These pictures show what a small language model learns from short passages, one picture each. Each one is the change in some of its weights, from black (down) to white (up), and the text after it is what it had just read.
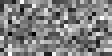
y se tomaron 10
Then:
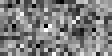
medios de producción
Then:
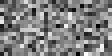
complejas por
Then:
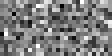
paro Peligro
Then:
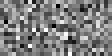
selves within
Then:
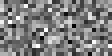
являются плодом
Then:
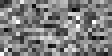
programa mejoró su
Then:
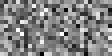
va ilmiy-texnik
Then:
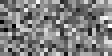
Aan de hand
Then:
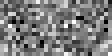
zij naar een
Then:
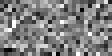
die Möglichkeit
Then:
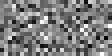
to be able to
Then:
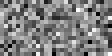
ёзма ва
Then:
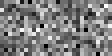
anak, tersebut
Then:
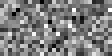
Münzen online
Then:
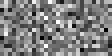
в клинической
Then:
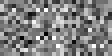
жизни, по
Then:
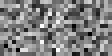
і родового
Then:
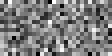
associated with the
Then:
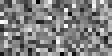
a PRF se
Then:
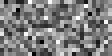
про фігуру
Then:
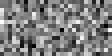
; М-во
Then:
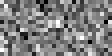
| *Nature
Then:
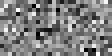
en cuenta iniciativas e
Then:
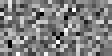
assessment of the
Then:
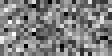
исследования изучался
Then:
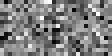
mavjud: noshir
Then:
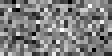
et des perspectives
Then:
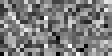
concretamente en
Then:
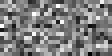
kishilar qaysi
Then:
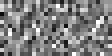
researches of the
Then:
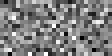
con la NASA
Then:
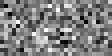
что имеет важное
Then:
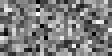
sobre desarrollo y validación
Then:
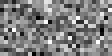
de atención,
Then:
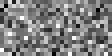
-bearbeitung zu
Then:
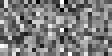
já está sendo usada
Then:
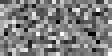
ключевые факторы
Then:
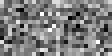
of access:
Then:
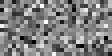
bo'lib, uning
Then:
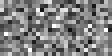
sistema legal. Esta
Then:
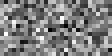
з проблеми.
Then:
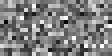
itself: a
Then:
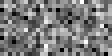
ega emasligi bilan
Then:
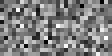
jihatlarni o‘rganish
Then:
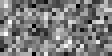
tipo cualitativo.
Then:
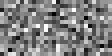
// *Small
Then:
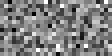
braço em
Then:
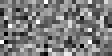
important part of a
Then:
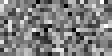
*Europ jour
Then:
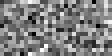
la complejidad
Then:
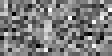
de una crisis desde
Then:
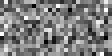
perspectivas**. Rio de
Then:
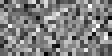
5) Muy de
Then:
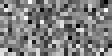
Leher Angsa +
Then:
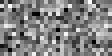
guna memberikan
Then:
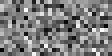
paxtaning tabiiy
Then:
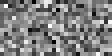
herencia*, II
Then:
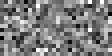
verbal communication raises
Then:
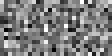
par a fi mai
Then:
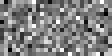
y Vincent
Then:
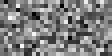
manifestă la nivel
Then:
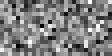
from the global burden
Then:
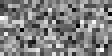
decisão, unido
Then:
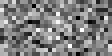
do Trabalho pelo
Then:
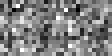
está marcado por
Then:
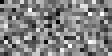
asarlaridagi **oy
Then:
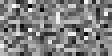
Комісії з
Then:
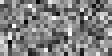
the aesthetic
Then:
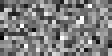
xalqaro nazorat va
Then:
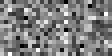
tilida keltirib
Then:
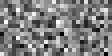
– psixologiya fanlari
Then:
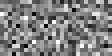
C sinfida X
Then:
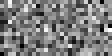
avait tout
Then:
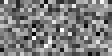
a instalação de
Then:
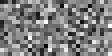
la economía, sino
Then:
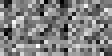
бу оралиқ
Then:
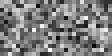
de loopende
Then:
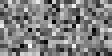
akan tetapi
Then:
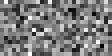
base na causa
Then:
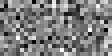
is een dergelijk
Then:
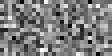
intervindo sobre os
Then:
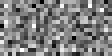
и визуального
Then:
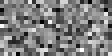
laboratoriya va
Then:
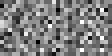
va xulq
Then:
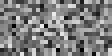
та професійної
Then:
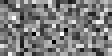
con la evidencia
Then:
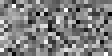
concebem a pesquisa
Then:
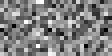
ўз даврининг
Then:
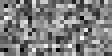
та вплив.
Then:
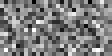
résiliente à
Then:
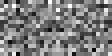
способу проведення
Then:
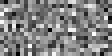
в государственные органы
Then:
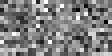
на защиту;
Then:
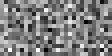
ишга солиб
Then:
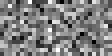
no tamanho da
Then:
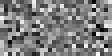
elaboración propia
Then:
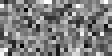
sir asrorlarini
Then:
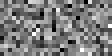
eux, que les
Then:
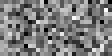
oshiradi. Dars
